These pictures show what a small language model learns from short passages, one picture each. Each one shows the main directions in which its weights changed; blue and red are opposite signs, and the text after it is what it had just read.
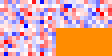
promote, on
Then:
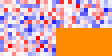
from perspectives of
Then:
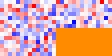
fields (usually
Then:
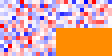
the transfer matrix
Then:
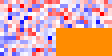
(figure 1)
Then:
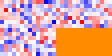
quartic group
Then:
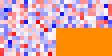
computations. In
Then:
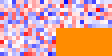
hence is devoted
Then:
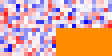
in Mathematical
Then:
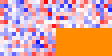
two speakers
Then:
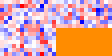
journal of formal
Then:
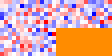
parameters of the fluid
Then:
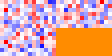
processes. Based
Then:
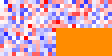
deel in
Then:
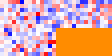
entomology has
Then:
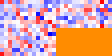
early peak after less
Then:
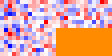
Todas las
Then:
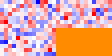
targeted migration of
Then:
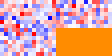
Cox in
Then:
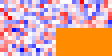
follow a general scheme
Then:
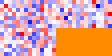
y en lo que
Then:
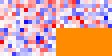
growth of device structure
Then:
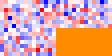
globalization, world
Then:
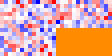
and the flexibility
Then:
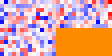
technique was used to
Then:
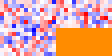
de données,
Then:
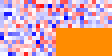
method to find explicit
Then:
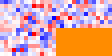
in Educational Research
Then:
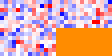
more quickly
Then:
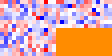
is defined by
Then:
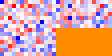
20 responden
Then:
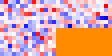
material, and human
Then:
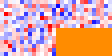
suggesting a
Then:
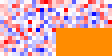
the same study,
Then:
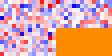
higher energy of the
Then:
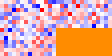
nota que Le
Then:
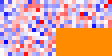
begins to get
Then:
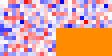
gravitational waves can achieve
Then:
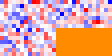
the research community.
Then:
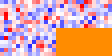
nebula is
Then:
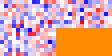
computes the linear
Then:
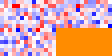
the relevant articles
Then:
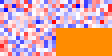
disinfection of
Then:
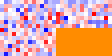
starts with a
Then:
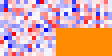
\times [1
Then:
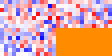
input frames into
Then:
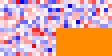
образом: в
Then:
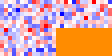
the technology and that
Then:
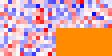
2013 is not possible
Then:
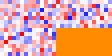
detection event at
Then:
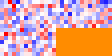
Acesso em
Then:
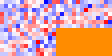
location. Figure 3
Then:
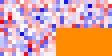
be beneficial if
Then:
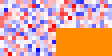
to characterize the
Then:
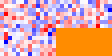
on patterns found in
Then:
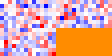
are applied are
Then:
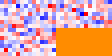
of killing
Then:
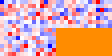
region here studied,
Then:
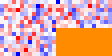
iqtisodiy sudga
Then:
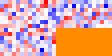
PL spectrum is
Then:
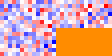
We note that
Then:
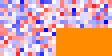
slope. The
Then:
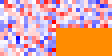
horizontal aperture
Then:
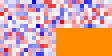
is released
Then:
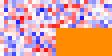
about adaptation
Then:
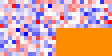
ensembles are
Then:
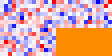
against unintended
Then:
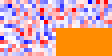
terms of the property
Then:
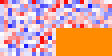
и шеи
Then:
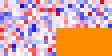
of a method introduced
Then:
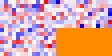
do que foi
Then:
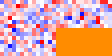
data base created in
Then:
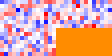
the left panel of
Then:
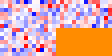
we show how we
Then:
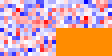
PhD student
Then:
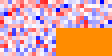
is essential to its
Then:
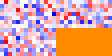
mesh consisting
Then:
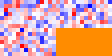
a concentration-dependent
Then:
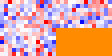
encouraging users
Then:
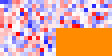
приводит к
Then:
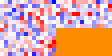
do not supply
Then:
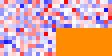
external fields and the
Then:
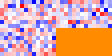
investigación más
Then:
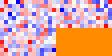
aligned and connected
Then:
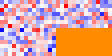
cooperative learning method
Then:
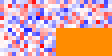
scale is set using
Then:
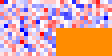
and oral
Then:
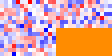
is the position of
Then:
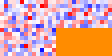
CEOs in
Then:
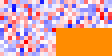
dos recursos
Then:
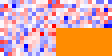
créé des
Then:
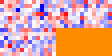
as restorative
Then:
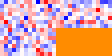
modelled population
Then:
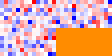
substrate metabolites
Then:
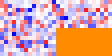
that surrounds
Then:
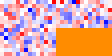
and investigated the impact
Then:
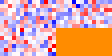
of the phenomenal
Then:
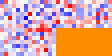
$\Omega $ with
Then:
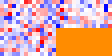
large corpus or
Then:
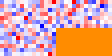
for the SM),
